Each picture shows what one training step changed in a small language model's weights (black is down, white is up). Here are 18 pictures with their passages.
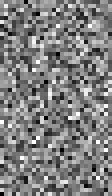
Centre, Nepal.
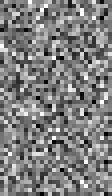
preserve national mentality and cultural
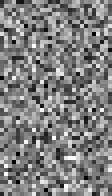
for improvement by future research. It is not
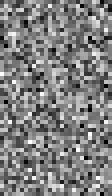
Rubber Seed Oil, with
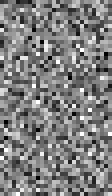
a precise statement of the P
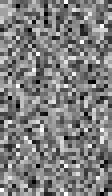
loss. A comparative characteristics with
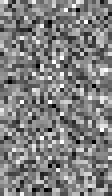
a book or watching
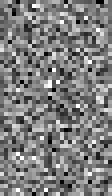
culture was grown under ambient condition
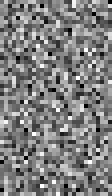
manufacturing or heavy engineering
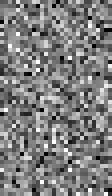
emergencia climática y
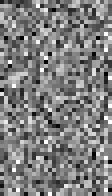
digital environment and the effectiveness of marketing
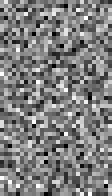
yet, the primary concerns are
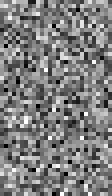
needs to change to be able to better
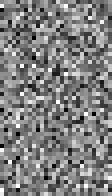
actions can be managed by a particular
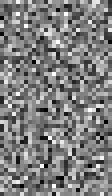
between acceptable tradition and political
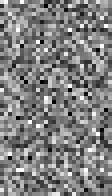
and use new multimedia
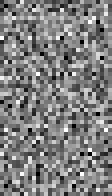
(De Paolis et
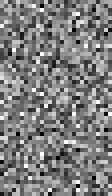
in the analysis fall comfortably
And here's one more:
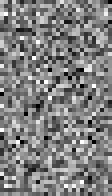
a kernel function is defined first.
